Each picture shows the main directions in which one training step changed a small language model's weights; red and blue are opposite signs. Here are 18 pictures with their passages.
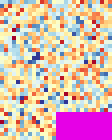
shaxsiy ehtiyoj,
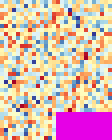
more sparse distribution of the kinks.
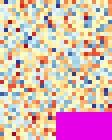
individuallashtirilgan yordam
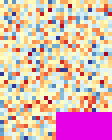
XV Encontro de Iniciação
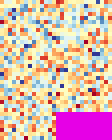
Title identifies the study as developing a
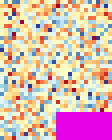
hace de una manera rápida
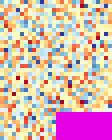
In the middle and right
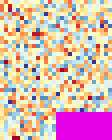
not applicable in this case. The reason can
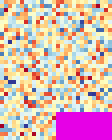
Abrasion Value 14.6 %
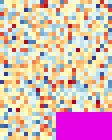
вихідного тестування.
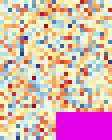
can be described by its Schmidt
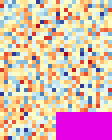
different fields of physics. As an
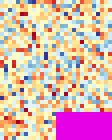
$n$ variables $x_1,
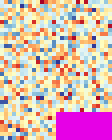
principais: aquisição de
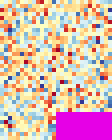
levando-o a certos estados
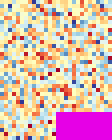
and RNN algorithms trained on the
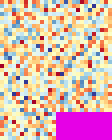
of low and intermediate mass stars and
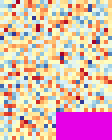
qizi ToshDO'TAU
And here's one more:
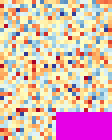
equation for $\Theta (D,\bar y,
